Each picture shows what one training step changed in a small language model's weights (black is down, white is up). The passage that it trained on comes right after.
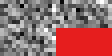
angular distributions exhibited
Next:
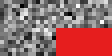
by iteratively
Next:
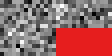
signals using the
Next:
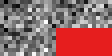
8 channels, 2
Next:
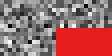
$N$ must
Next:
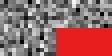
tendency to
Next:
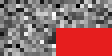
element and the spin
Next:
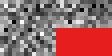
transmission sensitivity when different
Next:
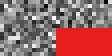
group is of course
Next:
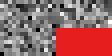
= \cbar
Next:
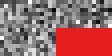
Instead, simulations
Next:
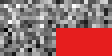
consider the situation where
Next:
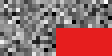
behave quite similarly
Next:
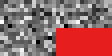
between two vertices
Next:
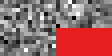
outside the region of
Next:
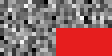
closed system of
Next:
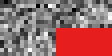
operators, and
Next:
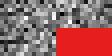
and proton decay.
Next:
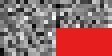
and warm ionized
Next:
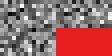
and by forming
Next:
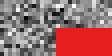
incorporate the
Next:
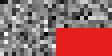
The first term is
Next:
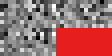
astroparticle physics
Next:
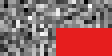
section, we illustrate
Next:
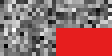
the size of a
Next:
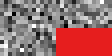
lines: same as
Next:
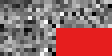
8 CPU
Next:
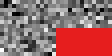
curves are calculations for
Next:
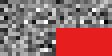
2). The results
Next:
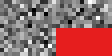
among cities in
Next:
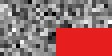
grows, the
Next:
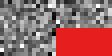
spacetime with various values
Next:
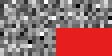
is a key
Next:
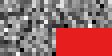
to 5. However
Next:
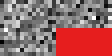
the spine emission
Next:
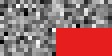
state. The collected
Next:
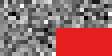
by a dashed line
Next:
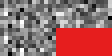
charged fermion to the
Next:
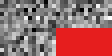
system, producing
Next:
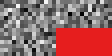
it is still
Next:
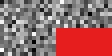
through the analysis of
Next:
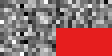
dark energy are of
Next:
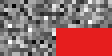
length. In
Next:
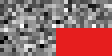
Generalizing this
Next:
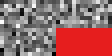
at different loads
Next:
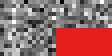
the huge amount
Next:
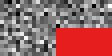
electrons and dust on
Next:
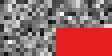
the CPT
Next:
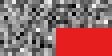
a function of planet
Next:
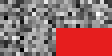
1. This also
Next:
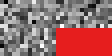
refer this to as
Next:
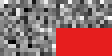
is already discussed by
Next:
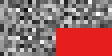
replaced by its
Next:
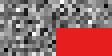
analyzed for comparison.
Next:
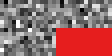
section at the LHC
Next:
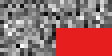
coupling to the
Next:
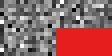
with a sample of
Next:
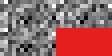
usual well known supersymmetric
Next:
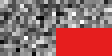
mounted into
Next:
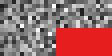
phonons in one
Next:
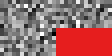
possible values of curvature
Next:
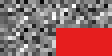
and bandwidth per channel
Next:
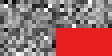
R. Ince
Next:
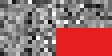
E \left\{
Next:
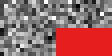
is the effective number
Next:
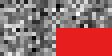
average energy of the
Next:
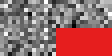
(both when
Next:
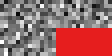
boson $X$
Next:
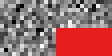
high-dimensional dataset
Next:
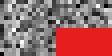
the resolution of the
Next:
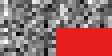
has recently been
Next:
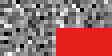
early evolution of
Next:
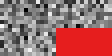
field theory approaches,
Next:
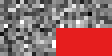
global geometry and time
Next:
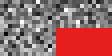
finite bias voltage,
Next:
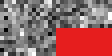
a solution, and
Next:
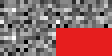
with complex momenta we
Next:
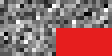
leptonic model.
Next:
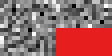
distributions} We illustrate
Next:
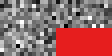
If the physical vector
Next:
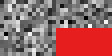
the cache sizes.
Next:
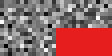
with three or more
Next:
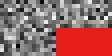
and smaller in the
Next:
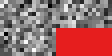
the new data.
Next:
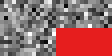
a reduce operation.
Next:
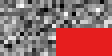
low decay ensures
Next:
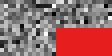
neutron star,
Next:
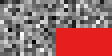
Theoretical Physics
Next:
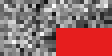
he applied the test
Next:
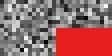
the cumulants
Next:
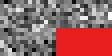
fact about single and
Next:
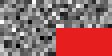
from the condition
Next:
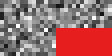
energy, which is
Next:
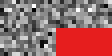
of droplets
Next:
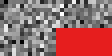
order to describe their
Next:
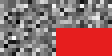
effectively reconstructed while errors
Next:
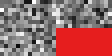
features from the underlying
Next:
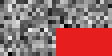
the charge that would
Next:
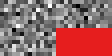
$\lambda =
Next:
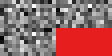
of quantum state
